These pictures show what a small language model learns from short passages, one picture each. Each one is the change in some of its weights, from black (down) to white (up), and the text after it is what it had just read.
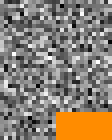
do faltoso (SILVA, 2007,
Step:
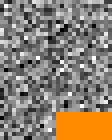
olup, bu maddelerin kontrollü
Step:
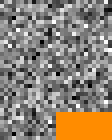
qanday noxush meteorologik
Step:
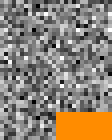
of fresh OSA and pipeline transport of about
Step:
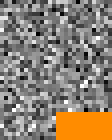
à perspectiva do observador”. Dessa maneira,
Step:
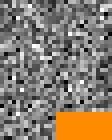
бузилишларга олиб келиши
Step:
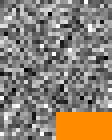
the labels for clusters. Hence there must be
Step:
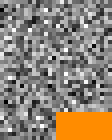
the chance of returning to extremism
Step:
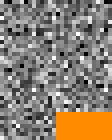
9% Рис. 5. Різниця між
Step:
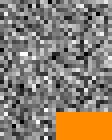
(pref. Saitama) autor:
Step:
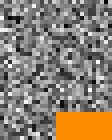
accorded a non-member observer
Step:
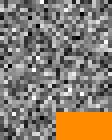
samaradorligi 767 Sh. L. Rahmonova
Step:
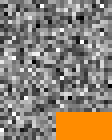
most noticeable in the Doppler shift
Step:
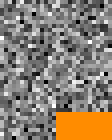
degan savol tug'iladi.
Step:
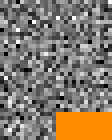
sosial, PNI berusaha untuk
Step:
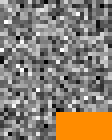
also to the specific environments and cultural practices in which
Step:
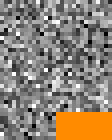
Критерій порівняння
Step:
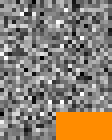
English and Spanish. En H. Campos
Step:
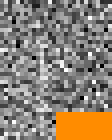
was retained at 14 per cent. The second
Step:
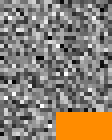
fanlari nomzodi Xolbekov
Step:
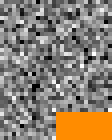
la cual quede impedido en un
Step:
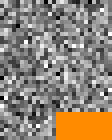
presents with symptoms typical of a
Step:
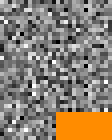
Bolgariya, Turkiya,
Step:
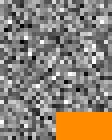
Ahtesham designed the study, collected and analyzed
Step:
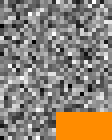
neighbor position for the given leaf is calculated and
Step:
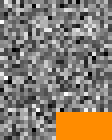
bunday harakatni tekis harakat deb,
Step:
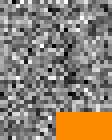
deeper knowledge of one's own inner world,
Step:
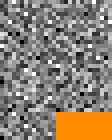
Корейс фольклорида эса
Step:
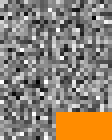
real potential for adapting individual elements of these pension
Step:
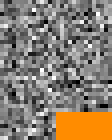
зависимости от логической структуры
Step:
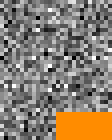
amalga oshirish”³ vazifalari belgilangan.
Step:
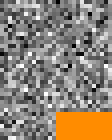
наука включает в себя
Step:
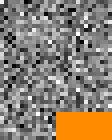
avtomatlashtirish va bajarish imkonini
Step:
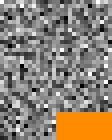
tub o'zgarishlar yo'nalishi
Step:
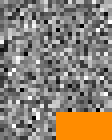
неблагоприятной зоне,
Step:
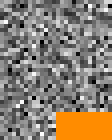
company to do Tax Aggressiveness.
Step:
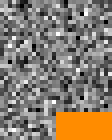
2. A. Khalid, M.
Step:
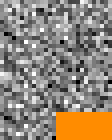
envolvido, garantir que a qualidade do
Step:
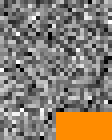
com o cotidiano que possam ter
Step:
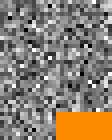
в ханстве. Костенко
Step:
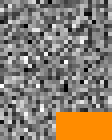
традиции, особенно популярен
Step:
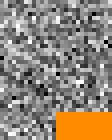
The environmental perspective includes the removal of CO₂ from
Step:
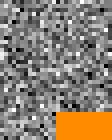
test +Ve 4 Saponins Foam
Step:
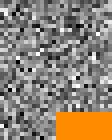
rivojlantirishga qaratishi zarur” (Sodiqova
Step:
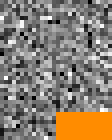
in diesem Kapitel auf, welche
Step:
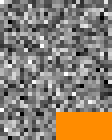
predict the ultimate bearing capacity of
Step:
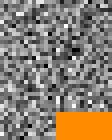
dias atuais. A partir do século
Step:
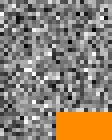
Саҳиҳ ал-Бухорий.
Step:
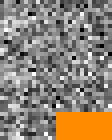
risk planning, risk control. However, the
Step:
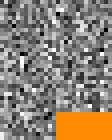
перспективной модели будущего мира по
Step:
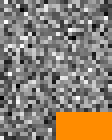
believe that this organism, which lost
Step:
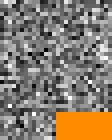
Officer (Elementary)
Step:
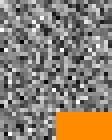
'better' penal policy which will ever
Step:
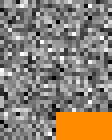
va ularning atrof-muhit bilan
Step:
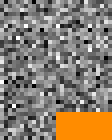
the scientific data analysis. The exact number of slits
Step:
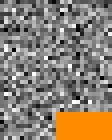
broader (e.g. to include other types of
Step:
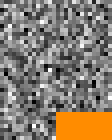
Lefaucheur L., Lebret B.
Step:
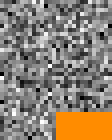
followed by a controlled transition to positive-pressure
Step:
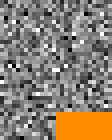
Оценка каждого из
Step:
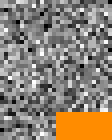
of fintech adoption on the competitiveness of the
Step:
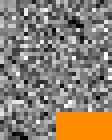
reduced storage space. Compression satisfies the requirements of data
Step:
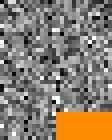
xrestomatiyasi. T-2008.
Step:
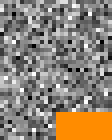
We also derive continuous Deutsch uncertainty
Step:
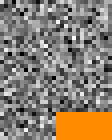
individuals in these countries lack access to probiotic products.
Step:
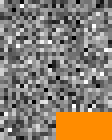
vascularised fibula osteo
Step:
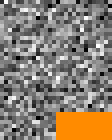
8º Fica proibida, nos
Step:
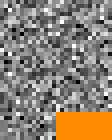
timing of production or broad environmental, economic and social
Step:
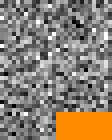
conditions either for optical gain or photon
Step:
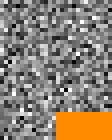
INSTITUTION OF HIGHER
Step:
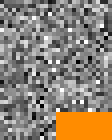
4 and 25 °C and the furosemide
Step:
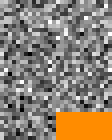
with high confidence. For yellow response code, it
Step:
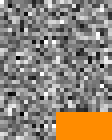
to be 0.4 and 0.5 respectively.
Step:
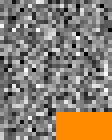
на сегодня не существует
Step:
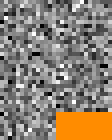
savodxonlik ko'nikmasiga ega
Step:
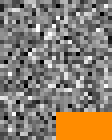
длины, – писал известный
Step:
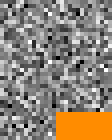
they state that job satisfaction is a feeling about an
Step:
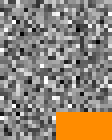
and A.H.V. analysed the data.
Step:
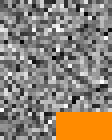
How long should it be retained
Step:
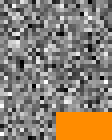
Schwach, H.-D. Hausen and
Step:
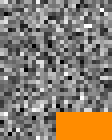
morality, and continuing mandamus,
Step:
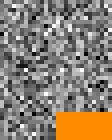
yönü dışında üstlendiği
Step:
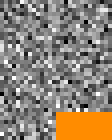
sikliga qulay sharoit
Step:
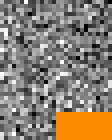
it was published with the Official Gazette of
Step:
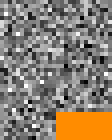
va boshqa subyektlar o'rtasidagi
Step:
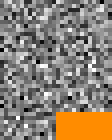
gold film, which swell when exposed to specific
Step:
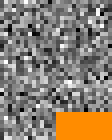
bilanço verilerinden elde edilen
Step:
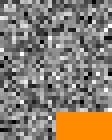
don material trae el don del bien espiritual
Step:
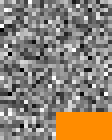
the integration orders across variables. The presence of a mix
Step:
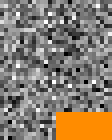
übertrifft und zum Zeitpunkt der
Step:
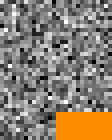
from various sources, analysis and post-processing of
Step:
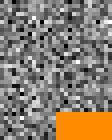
است. در اغلب
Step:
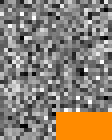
2011). Le Fonds mondial a
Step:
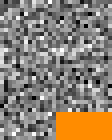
example deformations. To this end, we
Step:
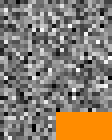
Jahr.⁵⁷ Laut Internetseite sind
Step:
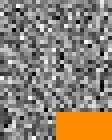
com grandes volumes de dados, incluindo
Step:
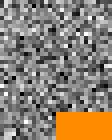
I wear my face mask regularly to avoid being
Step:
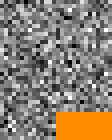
JU receives support from the European Union’s
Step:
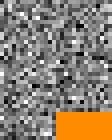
функционирования технологического процесса,
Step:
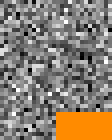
fluctuations in plasma drug concentration and contribute to
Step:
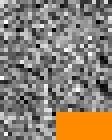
in local elections in accordance with the
